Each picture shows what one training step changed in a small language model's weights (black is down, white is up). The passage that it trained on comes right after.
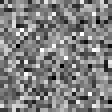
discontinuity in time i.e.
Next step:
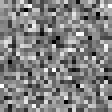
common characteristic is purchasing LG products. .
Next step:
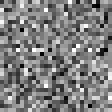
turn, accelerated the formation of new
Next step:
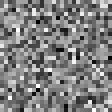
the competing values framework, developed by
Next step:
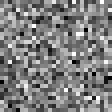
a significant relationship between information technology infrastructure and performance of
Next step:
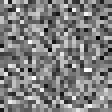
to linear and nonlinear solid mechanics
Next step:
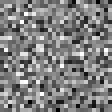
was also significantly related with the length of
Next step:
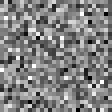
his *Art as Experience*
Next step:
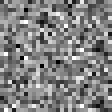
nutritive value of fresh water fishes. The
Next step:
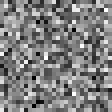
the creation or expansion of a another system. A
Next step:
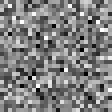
but without a shoe design background, they were
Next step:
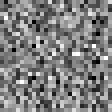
the editors of the *International Rice Research
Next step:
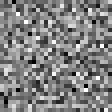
the personal development are:* - Not relevant/Non
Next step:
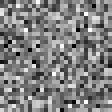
He added a new architectural feature in mosque
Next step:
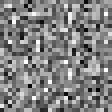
than in the SS ones. In addition,
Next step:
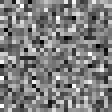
repository for journal articles, books, data,
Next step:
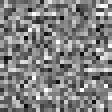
of prescribed radius. Our result not
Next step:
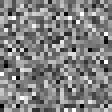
will only include data collected up to Week 9
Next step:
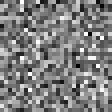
Karnataka, India. The
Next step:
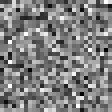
Astrofísica de
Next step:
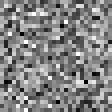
and as such can be used as a learner
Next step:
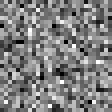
choir*. In: Our News.
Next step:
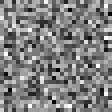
methods with most solid performance in terms of pose
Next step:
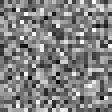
with area due to greater absorption of solar
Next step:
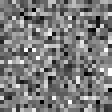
exciting new frontier for science.
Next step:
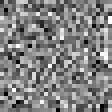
point out the result of an action that may or
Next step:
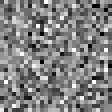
: Assessment, Item Writing
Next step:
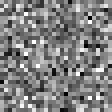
is a cornerstone of creating and maintaining
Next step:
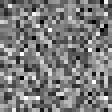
marker of atherosclerosis in
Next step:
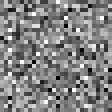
and inflammation [22]. Shock is
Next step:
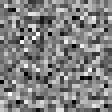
for the measurement results [1]. The measurement problem
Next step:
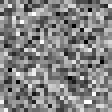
but often ‘unseen’, is not
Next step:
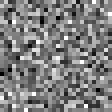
through modular programming. - Digital
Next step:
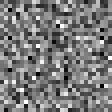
EDSPN 'For the botanical
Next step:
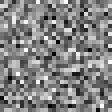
years (64,95%). If there is no
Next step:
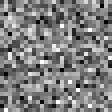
the following three polynomials:
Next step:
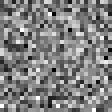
TLD zone files, which in most cases do
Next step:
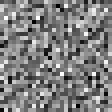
learning, including the goal of their learning, the
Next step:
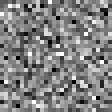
In diethyltin(IV) compounds particularly,
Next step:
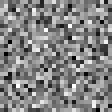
the frequency domain technique presented in [11] can
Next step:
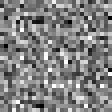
on a seven-point scale (where 1 means
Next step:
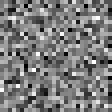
were analysed and are presented in Figure 4. Among
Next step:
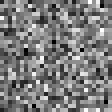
server, one Zodiac FX switch
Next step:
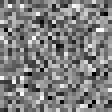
equally in the benefits bestowed by a
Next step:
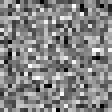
Nickel is the main element stabilizing the
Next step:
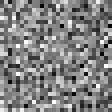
what is in the image so that it is accessible
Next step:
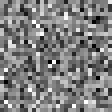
aureus*, *Bacillus
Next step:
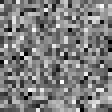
chosen three flat slabs. These slabs are
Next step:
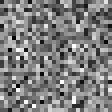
whole night. The mixture was then poured
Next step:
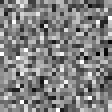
check the compatibility and interaction among utilized
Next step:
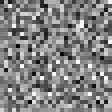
out that moral conduct requires a regular human
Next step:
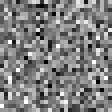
addition, it is assumed that vitamin D
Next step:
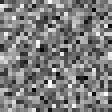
education. Five pilot resource centers were established
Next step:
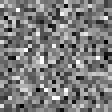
or persistent >30 mg/dL
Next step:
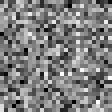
business. It will also offer advice to policy
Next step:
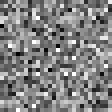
the I_G/I_D peak intensity
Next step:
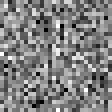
the acceptable level and, in a consequence,
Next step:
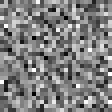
different rings and is chosen at the beginning of
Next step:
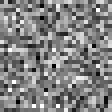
multiple projects, each resulting in potentially differing
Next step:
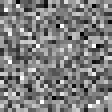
(Tran-Nguyen and
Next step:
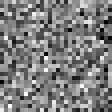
minima of $D(x, y,
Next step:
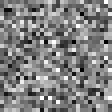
range from vendors' enforcing a
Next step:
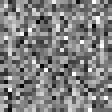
the subject of a valid subpoena or is
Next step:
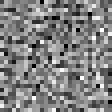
of physical objects and environments - The system will learn
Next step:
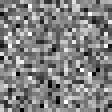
department of anaesthesia attached to
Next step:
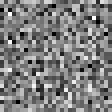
Dimethyl sulfoxide DPPH
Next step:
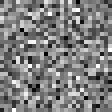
between the web app and the supervisor
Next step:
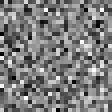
INTRODUCTION Diabetes, an exemplary of
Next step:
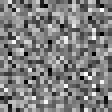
Development Life Cycle (SDLC) is
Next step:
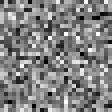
fundamental complication is that the nonphotonic
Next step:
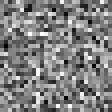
defined polynomials. *Research in Number
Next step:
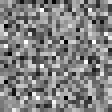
the target language is necessarily and plays only a
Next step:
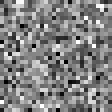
test_data_base param can be
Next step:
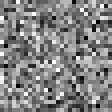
content* instead [8], [24]. Some
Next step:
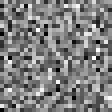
cellular fibroblastic stroma with
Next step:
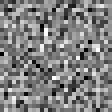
orders of magnitude smaller than those in the
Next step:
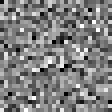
Early diagnosis and management with the early extraction of
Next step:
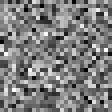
Bangladesh, North Macedonia, Sweden
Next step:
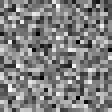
to the tip has a ratio of approximately
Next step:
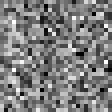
in MMNB. Excess protein
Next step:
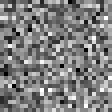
New neighbourhoods were built in places further
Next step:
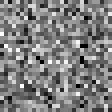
Corporate Change*, 18(6),
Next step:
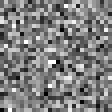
in our samples, polypropylene at
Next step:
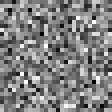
face character is used, following the convention previously
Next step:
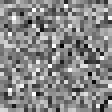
been shown in [19], that the constraints handling
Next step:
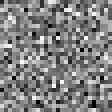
95 adult patients of dengue with a
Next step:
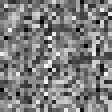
centuries. Treasury revenues
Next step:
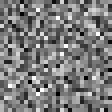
separately, and refusals were recorded daily
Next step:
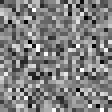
The machine used was a Perkin Elmer
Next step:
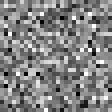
75% of cases detected being older than 65.
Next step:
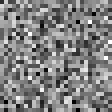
exposure to formaldehyde via inhalation
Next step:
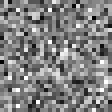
that the subclasses of Plithogenic
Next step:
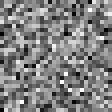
can also drive the formation of long tubular structures
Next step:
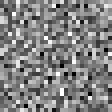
zero on this plot corresponds to the beginning of data
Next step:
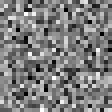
is three (i.e., Fz,
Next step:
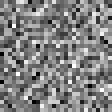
with the distance from the plane of focus.
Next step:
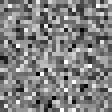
fibrous connective tissues containing a high proportion
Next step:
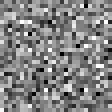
investment indicators could be influenced by policies applied :
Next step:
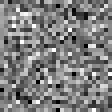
no evidence of DAergic neuronal
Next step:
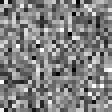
them hard to deploy. Vehicular communication
